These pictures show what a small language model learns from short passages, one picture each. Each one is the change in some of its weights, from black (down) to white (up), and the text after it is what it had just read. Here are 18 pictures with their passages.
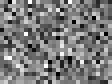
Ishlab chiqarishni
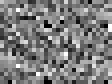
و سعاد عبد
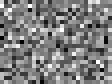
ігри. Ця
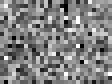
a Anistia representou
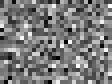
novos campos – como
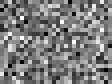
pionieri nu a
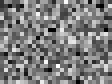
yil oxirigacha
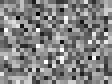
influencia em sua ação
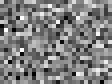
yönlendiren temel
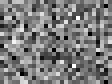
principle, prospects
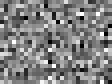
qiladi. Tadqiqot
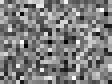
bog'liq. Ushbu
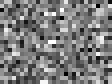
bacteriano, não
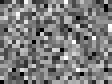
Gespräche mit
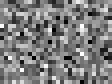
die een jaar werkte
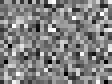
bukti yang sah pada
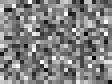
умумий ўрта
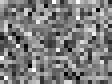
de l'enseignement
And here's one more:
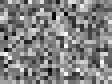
borilayotgan biotibbiy
